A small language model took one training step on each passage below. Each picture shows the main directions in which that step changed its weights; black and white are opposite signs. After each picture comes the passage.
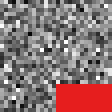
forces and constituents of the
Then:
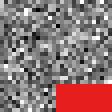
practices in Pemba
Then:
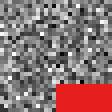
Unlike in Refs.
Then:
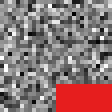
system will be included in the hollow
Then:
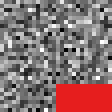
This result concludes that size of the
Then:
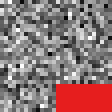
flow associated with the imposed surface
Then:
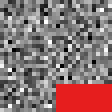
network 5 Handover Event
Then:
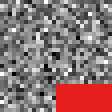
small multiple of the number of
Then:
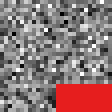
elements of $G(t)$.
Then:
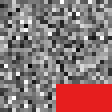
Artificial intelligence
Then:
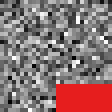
of Sessions} %
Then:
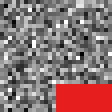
$t_{walk}$ values,
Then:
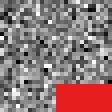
acid medium is unity.
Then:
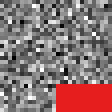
line, in which the hadronic
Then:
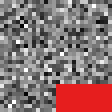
terms of the mass $M$ and the
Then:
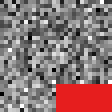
ends. It allows change
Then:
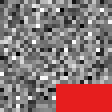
significantly perturb the valence
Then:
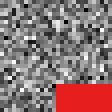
the specification. In the following, these
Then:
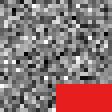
by comparing the result with similar studies.
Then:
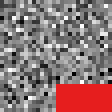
of low oxidation state by
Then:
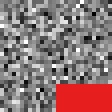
Uttarakhand University,
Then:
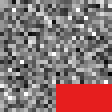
medical or surgical history
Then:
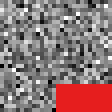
approach, is a graph-based
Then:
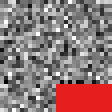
is necessary to take into
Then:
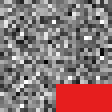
used in the experiment. The following
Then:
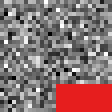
to the north-south
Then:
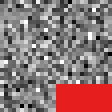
Abdulameer AA,
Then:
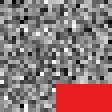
and emotion understanding.
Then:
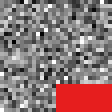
that. Once one abandons
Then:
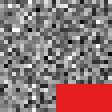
L. Sonnenberg,
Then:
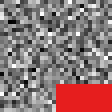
once both the gravitino
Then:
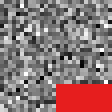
196 and an analysis framework for
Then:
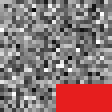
dispersion of a cluster using
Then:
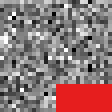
signal detections but in
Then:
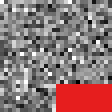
$\rho$ is topsoil
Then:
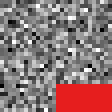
based on wireless ranging have
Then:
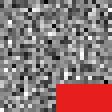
*P. cognatum*
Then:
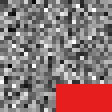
be a tool and help
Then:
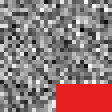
values of $\mathcal{\tilde L}_{\rm
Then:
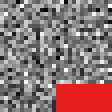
teacher suddenly
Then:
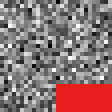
follicular adenoma
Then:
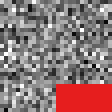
a longer cycle (14
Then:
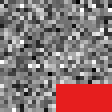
waste vegetable
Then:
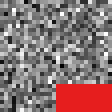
an agricultural pest by
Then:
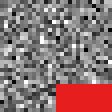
not scale to zero with
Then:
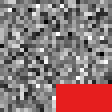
initial state of the system, our
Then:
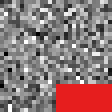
dried and the solvent
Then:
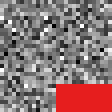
of incident reports
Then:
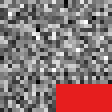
A., Chiovitti,
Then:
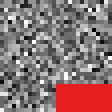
blades sweep,
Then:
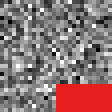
, Ω is the probability space
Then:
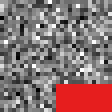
rich N-methylated
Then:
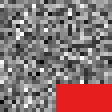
the combined use of biotechnology
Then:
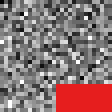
proportion already
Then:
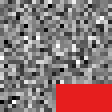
regular even when the natural
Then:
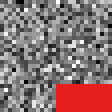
were investigated. Because the
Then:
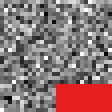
disparity of dispersal
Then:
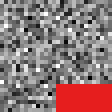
and BFB, when including a
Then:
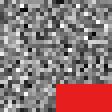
Annex 2.3 to
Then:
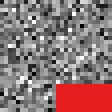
and a $J=2$ angular
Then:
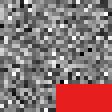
and dislocation-based models to
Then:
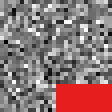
line in Figure 6(a)). It
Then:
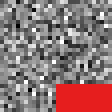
part of its businesses or
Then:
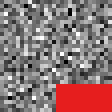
the notion of speaking to
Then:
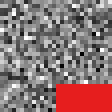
the same general conclusion.
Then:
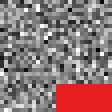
studies demonstrated the ability to
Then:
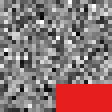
none of the three countries
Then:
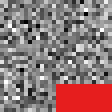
Received: 16
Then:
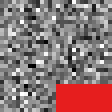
work $C_{rgb}$ is
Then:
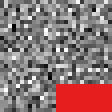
the aqueous leaf
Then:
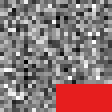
time and has so far detected
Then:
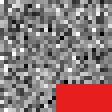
code finds a proof of
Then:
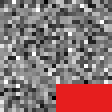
many research groups are trying to
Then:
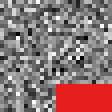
{\it {The Fragmentation
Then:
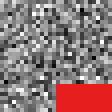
\frac{\pi \alpha^2
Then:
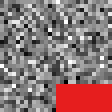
of pulses can be seen
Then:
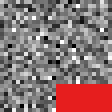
chunky graphite (Figure
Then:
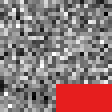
and its impact on the current
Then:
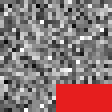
at the location of the pressure
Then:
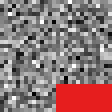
design. Also, the results from the
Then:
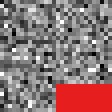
can be obtained with a smaller number of
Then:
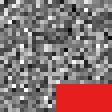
can ignore the momentum
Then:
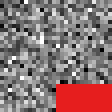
allotrope of carbyne
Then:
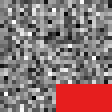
has a counterpart in the
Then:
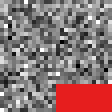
inherently phase insensitive
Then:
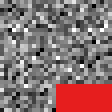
measures of success, and
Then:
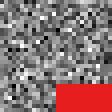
of the ADRs identified are
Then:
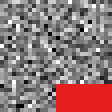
region as a (scattering)
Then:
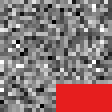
that requires trust. In
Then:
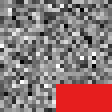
constant approximation [1] and
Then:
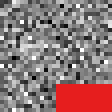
Relativity or some other
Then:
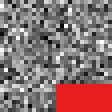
from the bunker into the
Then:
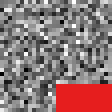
respect to the external potential of
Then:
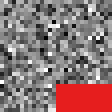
being shaped by indicators”
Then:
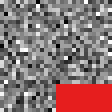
Alexander Quinn
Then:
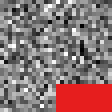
a normal matter density $\rho
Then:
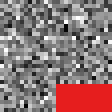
is capable of accurately predicting
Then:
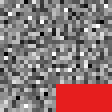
thinking. As such, it
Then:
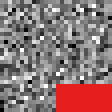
obtain for the diagram of
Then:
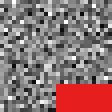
# Open a terminal and
